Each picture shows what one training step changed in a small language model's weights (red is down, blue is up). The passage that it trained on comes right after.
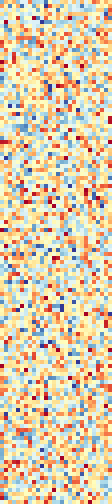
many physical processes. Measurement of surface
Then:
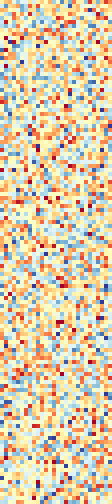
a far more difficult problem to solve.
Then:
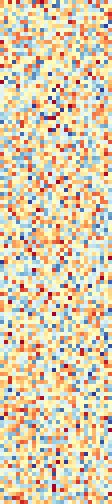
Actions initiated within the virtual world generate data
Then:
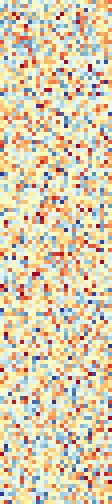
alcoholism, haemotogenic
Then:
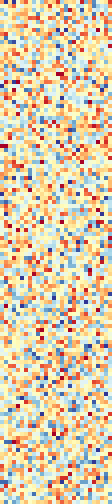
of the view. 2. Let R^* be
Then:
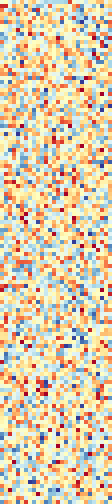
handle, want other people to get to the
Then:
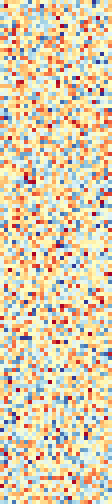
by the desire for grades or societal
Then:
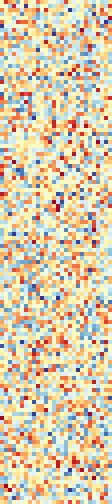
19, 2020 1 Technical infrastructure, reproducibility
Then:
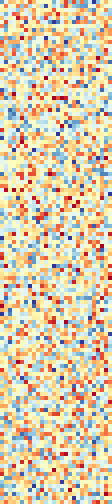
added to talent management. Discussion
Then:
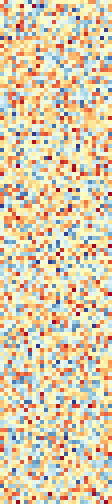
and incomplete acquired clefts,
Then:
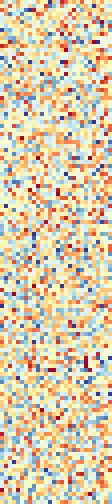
provides an important technological indicator, as the
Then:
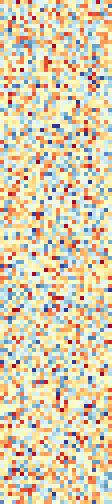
of RSA blind signature on
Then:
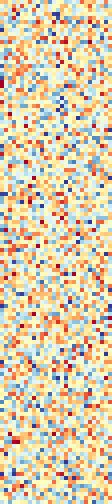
the ANOVA are comprehensive, that is,
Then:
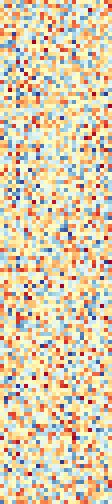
processing time are constant, the higher temperature of the
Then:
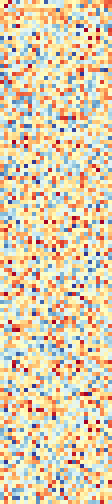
the performance of several conjoint-based
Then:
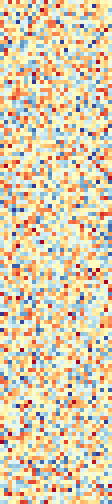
beyond knowledge sharing and becomes a relationship of
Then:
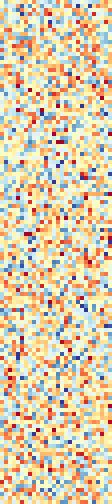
angle results in low axial stiffness
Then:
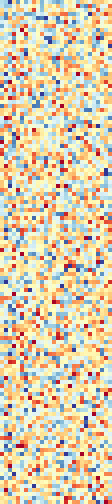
is the weight function for each lattice link given
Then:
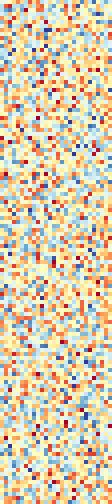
to learners residing in developed countries. In the case
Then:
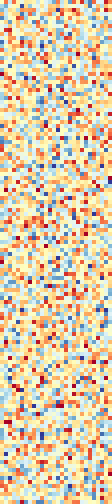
so it has at most $n - 1$
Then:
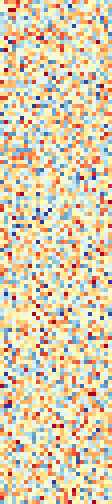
a crowd as people's sense of personal
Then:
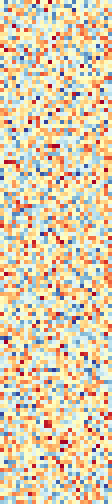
inter-relationship of three goals of plastic
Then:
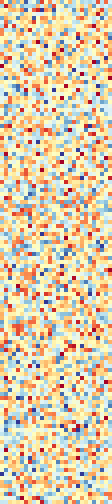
standard defines a Digital Twin as
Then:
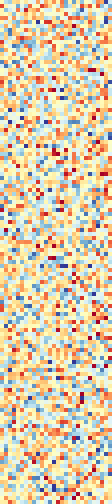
implement compared to the SVM strategy. Its
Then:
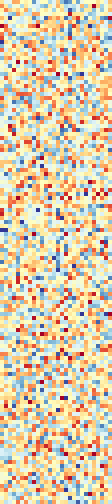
collected data of neonates meeting the
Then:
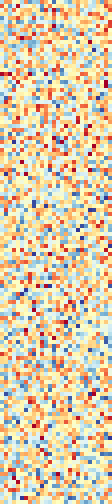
that can be added to GIMP.⁵ The
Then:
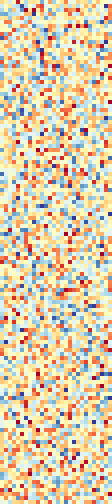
that people are cooking any old thing,
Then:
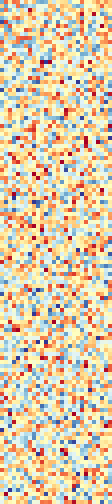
the combination, which also improves identification
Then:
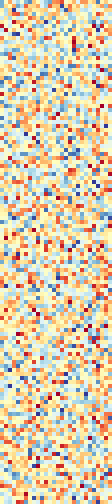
Fund CS5 South Yorkshire
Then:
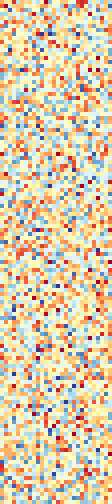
to 217 students at Public Elementary
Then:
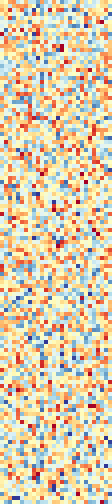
expanding the possibilities of automation and
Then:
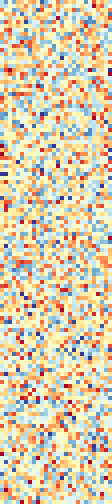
Statement: The authors declare that the research
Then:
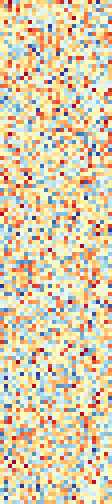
metals. The concentrations of all the
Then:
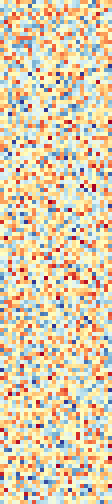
on quantity and performance. Furthermore, their
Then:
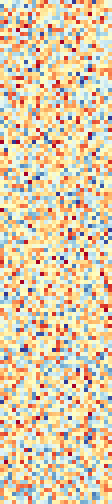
and Electromagnetic Applications*, vol.
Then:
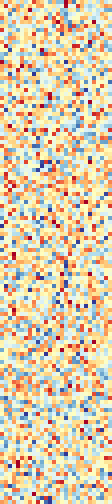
(i) *xanthine*:
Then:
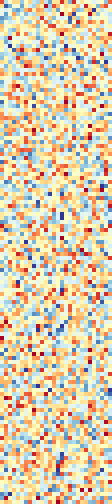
decimation tools, result in very huge
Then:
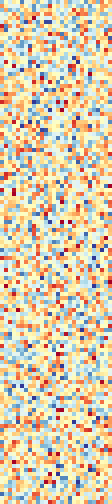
external validity of the proposed model. Additionally, the
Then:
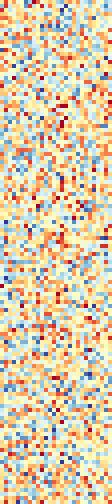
in medicinal plants due to VAM
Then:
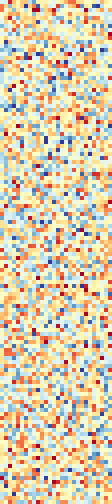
stakeholders, end-users and key actors; -
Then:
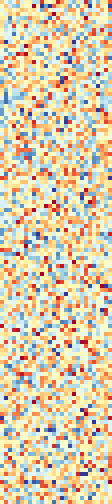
Also, female students taught mathematics using
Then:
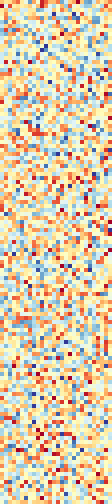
in comparison with compression analogs, productivity
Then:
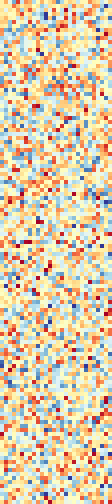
algebraic equations solution problem.
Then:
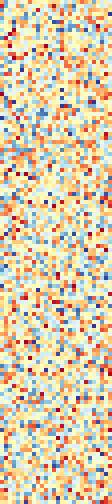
acceleration are measured during the test.
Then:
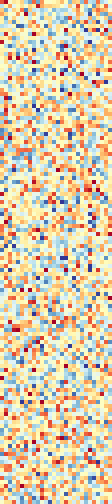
the quality assurance of geocoded results,
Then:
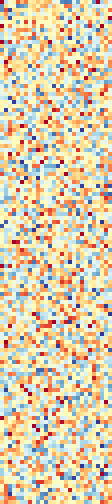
assay-related ontologies. For example,
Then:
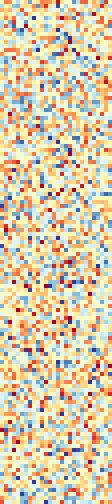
provides attention and affection. The expression of affection
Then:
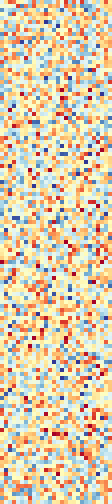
authors proposed SiNIMin, the first algorithm
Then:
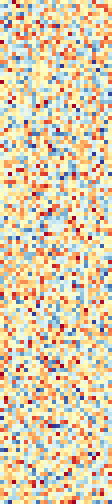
can enhance its brand image through effective communication strategies for
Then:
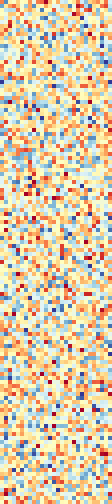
which promote mycorrhizal
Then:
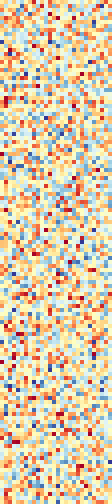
The programming language Erlang
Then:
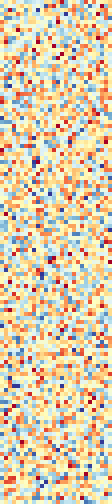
are found. The 85 kDa
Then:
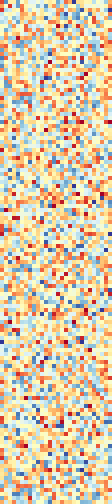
some centers. This may be explained by the fact
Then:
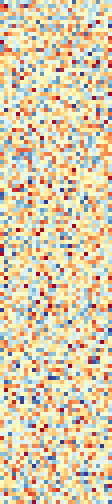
of implementation, students' research activities are divided into
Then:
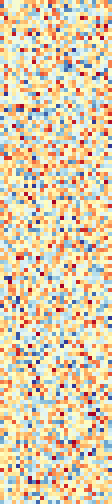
mushrooms *Pleurotus
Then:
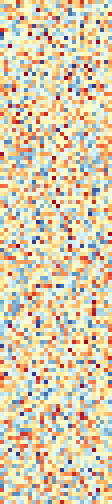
Registration. *Bioengineering*
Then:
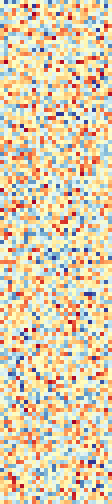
manufacturing (RM)covering >50%
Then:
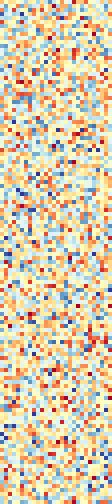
heavy use of chemical fertilizers leads
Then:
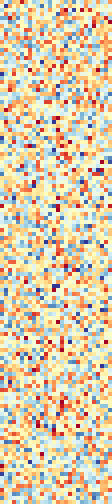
for example in the QComp competition
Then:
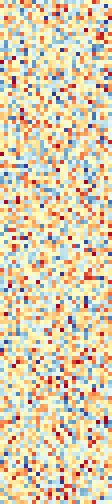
An outlier coefficient is then calculated for each
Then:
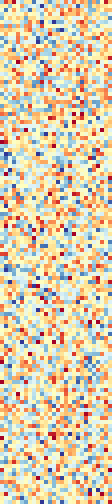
among other features. Since the main purpose of this work
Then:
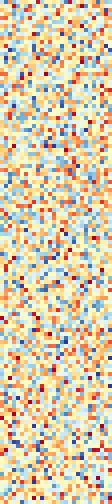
results (including measurement at different temperatures and
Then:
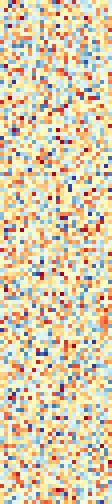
is considered a major challenge to municipal waste
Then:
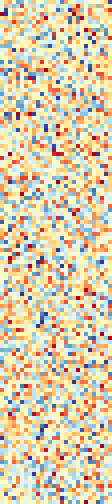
definition is suitable because it places the individual —
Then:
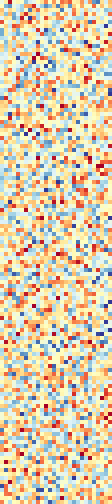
simulating a Federated Learning framework using
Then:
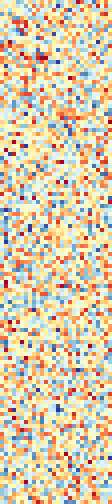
windings acted as auxiliary
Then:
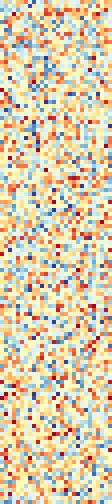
on the same day, for example on 20
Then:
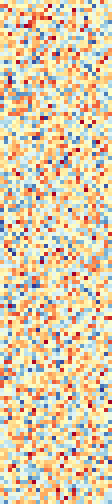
risk assessment question can be posed which is
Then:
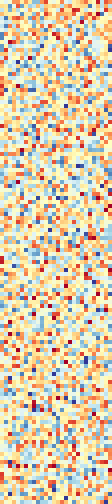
with widely used tools such as PDAL and
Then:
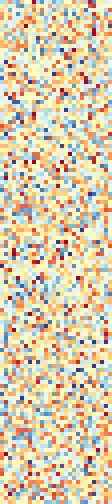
a necrotic pulp and apical
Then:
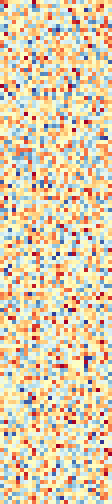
mainly POCITYF's regulatory
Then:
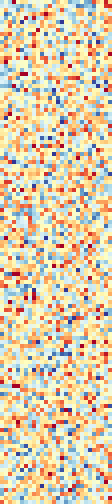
problem. The outcome of the data results in better
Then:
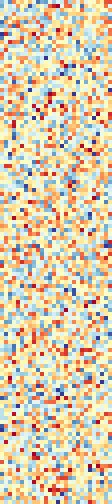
successfully applying green knowledge management practices in order to
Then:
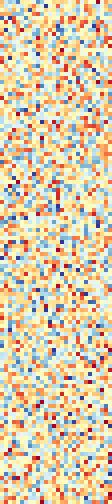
of Nitrosyl Pigments, and
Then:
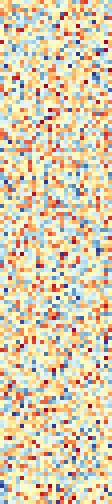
Interconnection of Renewable Energy sources
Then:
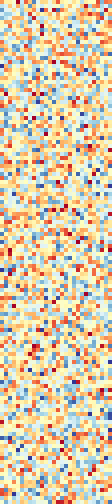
of each dynamic strategy, the model considers the
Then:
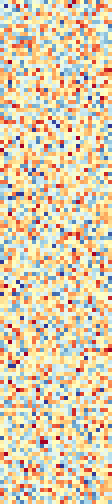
nanoparticles in the reaction mixture was further
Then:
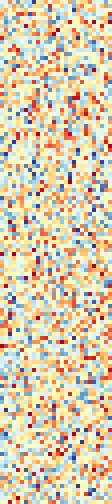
Complete Success Failure
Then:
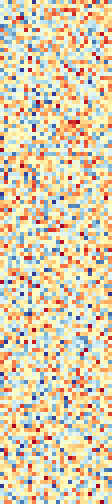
have with each other. 285 Since we have various
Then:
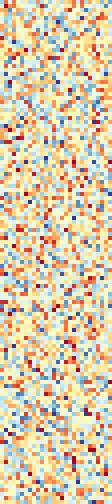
is a distinct drop in the flame
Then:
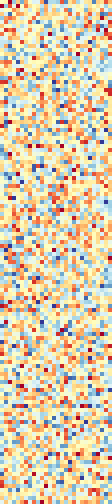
groups can be employed to do so. Due to
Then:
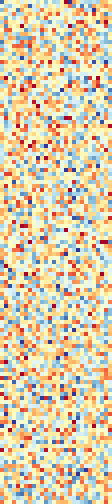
fibre orientation either parallel or transverse
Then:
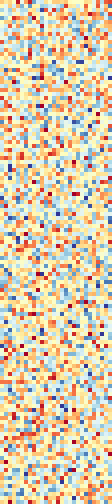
of high expectations and continuous growth. Increased
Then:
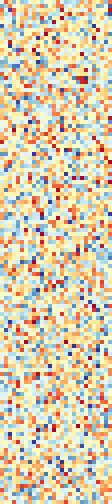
Goiás, Avenida
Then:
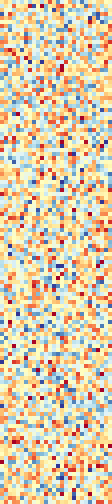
in order to adopt proper safety measures [15].
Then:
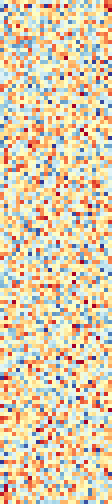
promotional material and publications must clearly
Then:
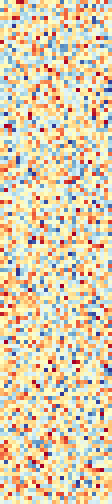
constant time. Therefore, the fundamental suffers
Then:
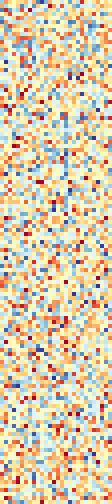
the Philippines valued for its ease
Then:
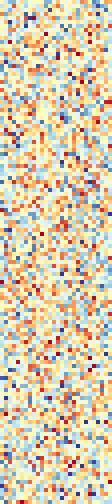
Diseases during Pregnancy and their
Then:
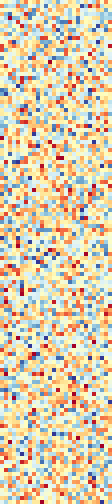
In the present article, a strain of proteins
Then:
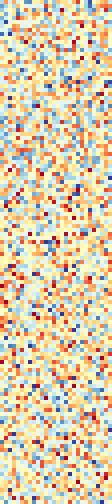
pH between 4.5 and 9 [6].
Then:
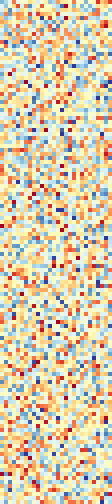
provides to categorize the privacy threats
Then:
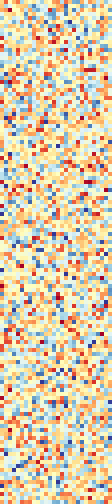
specifying that they were still considered the property
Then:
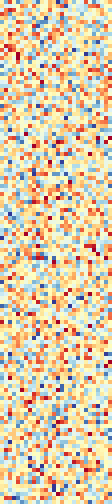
of the PM can significantly reduce the run-out
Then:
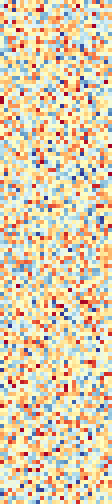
and non-toxic energy thanks to its
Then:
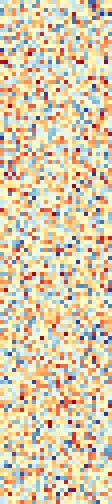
egg-production, average egg weight,
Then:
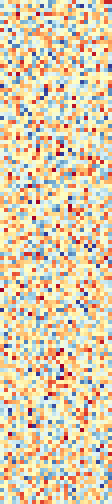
used. An investigation was conducted to assess the impact
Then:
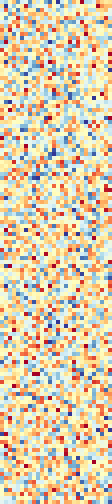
innovation and investment activities, service sector, digital
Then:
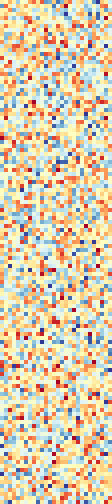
(systematic differences between groups in the care
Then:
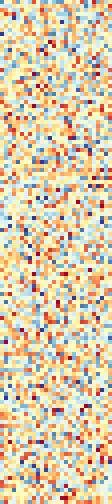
section of 0.388 m. For each
